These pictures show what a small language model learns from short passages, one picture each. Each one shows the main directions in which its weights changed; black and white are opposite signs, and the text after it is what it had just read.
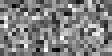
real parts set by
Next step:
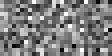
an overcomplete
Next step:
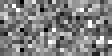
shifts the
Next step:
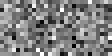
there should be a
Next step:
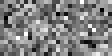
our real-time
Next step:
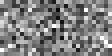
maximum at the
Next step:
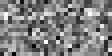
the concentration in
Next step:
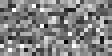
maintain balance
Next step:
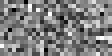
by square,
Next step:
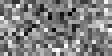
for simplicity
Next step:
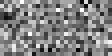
related to the
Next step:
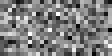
exact result that
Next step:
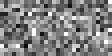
contribution and the
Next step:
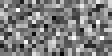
not exist is if
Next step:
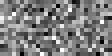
direction, with the
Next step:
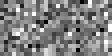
multiply the above
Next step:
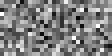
and diverge in
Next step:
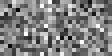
report for reference
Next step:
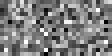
$\mathcal L$, we
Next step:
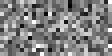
construction of the
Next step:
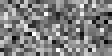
from the shock
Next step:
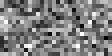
sourced at higher
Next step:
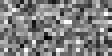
all the speakers
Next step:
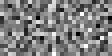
away from all
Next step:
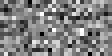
the one hand,
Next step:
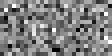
with the theoretical
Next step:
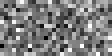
observation departs
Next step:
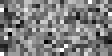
solution at the final
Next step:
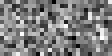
value. Here
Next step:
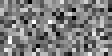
Fig. 3). The
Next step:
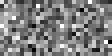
system to infinity
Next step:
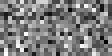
the trend
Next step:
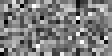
the utmost
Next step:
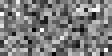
phoneme is
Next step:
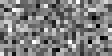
itself are simple
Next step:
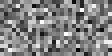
corresponds to the
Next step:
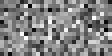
they are constucted
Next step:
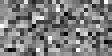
important characteristic of the
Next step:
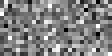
The best fit model
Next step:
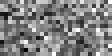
the core region
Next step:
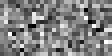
of the CS
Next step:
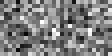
is widely used
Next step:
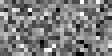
a geometric
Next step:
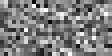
the orbifold
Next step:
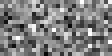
of filter function is
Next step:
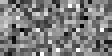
proved that the
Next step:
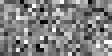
represents the phase
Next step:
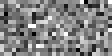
of the AR at
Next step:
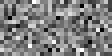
parameters are sampled
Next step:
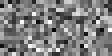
explained in
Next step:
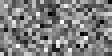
which was always
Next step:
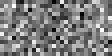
rings, are
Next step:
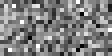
extended to systems of
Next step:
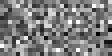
between the source
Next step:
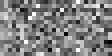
on the next
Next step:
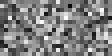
in closed
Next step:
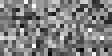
dark matter.
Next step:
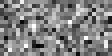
into a series of
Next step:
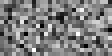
in detail.
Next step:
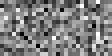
exist without
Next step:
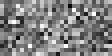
order parameters, one for
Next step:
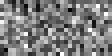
claim that the
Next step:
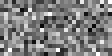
a smooth transition
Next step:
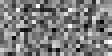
is that on the
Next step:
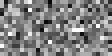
The circuit
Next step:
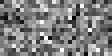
to find that the power
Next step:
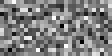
a tiny
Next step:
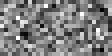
vanishes for
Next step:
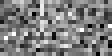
for mass determination over
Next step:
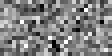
temperature range, we need
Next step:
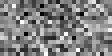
by studying dynamical
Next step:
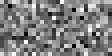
build up
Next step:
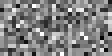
approach we were able
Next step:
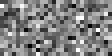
channels in the
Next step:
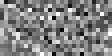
a ventral
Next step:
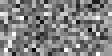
the lead. Note
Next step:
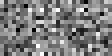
width of the
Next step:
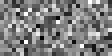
emphasized in
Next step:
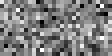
to be either
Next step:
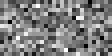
results for the Th and
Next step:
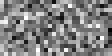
with sample volume;
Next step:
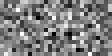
trapped from
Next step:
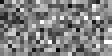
to cause the
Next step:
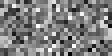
What we are
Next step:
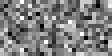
also provides a first
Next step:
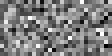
superposition state,
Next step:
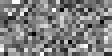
relevant for
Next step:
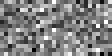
K so the neutron
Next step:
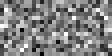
cases of cloud
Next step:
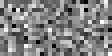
The propagator
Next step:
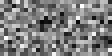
are smaller than the
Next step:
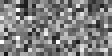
harnesses quantum
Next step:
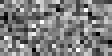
to the factor of
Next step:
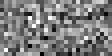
the star formation
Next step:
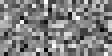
described above, we
